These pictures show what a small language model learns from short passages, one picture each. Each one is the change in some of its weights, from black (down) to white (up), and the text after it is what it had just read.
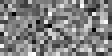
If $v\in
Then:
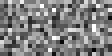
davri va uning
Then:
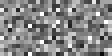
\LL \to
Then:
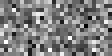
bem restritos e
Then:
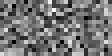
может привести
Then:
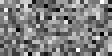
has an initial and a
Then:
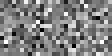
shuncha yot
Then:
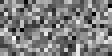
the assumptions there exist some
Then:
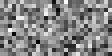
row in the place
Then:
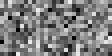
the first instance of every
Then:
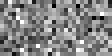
delay differential equations with
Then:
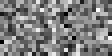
the braid until
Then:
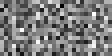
kasbiy mahorati
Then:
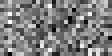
the formula $\langle
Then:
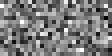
same formulas, but
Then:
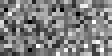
1 Cet article
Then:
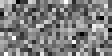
note that loads
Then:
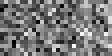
в современной
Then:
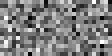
with boundary that are Neumann
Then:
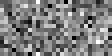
say that a~set
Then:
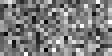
и научной
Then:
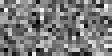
The need for numerical solutions
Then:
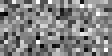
uji asumsi
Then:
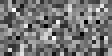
the Laplace transformation of
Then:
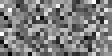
ta'mir ishlarini
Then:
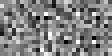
$z$, with
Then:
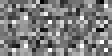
far, to identify possible
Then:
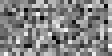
decizie cu
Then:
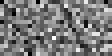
rate. The second phase
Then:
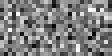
we add several times
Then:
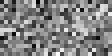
part of the structure.
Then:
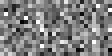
ambos apresentam
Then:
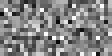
uslubi orqali
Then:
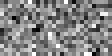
into $Y$ is
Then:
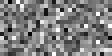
\setminus V, \]
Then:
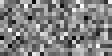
such as lack of
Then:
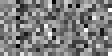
error that is close to
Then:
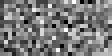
Gráfico 2
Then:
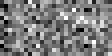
¹ Email:
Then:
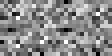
tata kelola
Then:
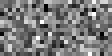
os caminhos para
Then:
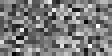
множника та
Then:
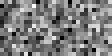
transformă sectorul
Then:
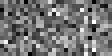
малому та
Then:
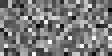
For example, the maps
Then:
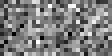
amplificación del
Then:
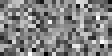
in $X$ and
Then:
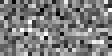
them here. Given a
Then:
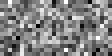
the nonlinear terms the
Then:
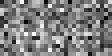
la ciudad,
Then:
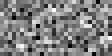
in absolute value at
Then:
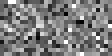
puede considerar como
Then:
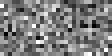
etish metodologiyasi
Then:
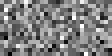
Fourth and
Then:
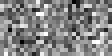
proof of the following lemma
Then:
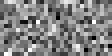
incorporar parte
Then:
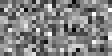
sum of $\lfloor
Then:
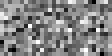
k \in \Z
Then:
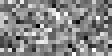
a coalition
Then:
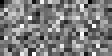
and Systems:
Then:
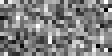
two dimensional quantum
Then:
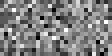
livro ditado
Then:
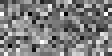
extends to a representation of
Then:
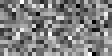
Let $H$ be
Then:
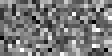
который ни с
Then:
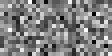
norm is selected among
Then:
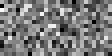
diniy axloq
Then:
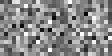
la nube que
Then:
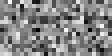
$\K$ linearly
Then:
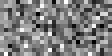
does not belong to this
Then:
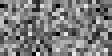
- Mowday,
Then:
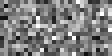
presented within enclosed
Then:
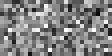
properties of the coefficients of
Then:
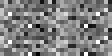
\ \ \gamma
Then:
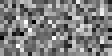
equations in weak form.
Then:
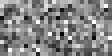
luce artificiale
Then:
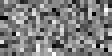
de madeira por meio
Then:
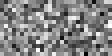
last couple of
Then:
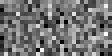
услуби деб
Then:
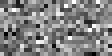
e popularização
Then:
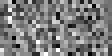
je posvećena
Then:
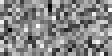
une bonne
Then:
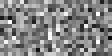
\leq h$, a
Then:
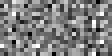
to precedence
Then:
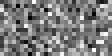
will proceed to find these
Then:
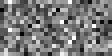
всегда была
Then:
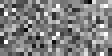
moslangan holda
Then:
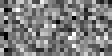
Economic Cooperation
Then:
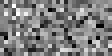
Casa Minha
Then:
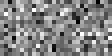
la Península
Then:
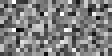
orqali xalqlar
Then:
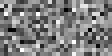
bois uni kasbiy
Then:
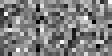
turli xil
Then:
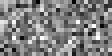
but its thorough
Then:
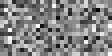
dan terurai
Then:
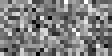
To this end, we
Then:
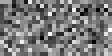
культуру народа,
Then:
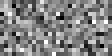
de outubro de
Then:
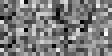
13 di atas
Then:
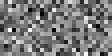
subset of $X$.
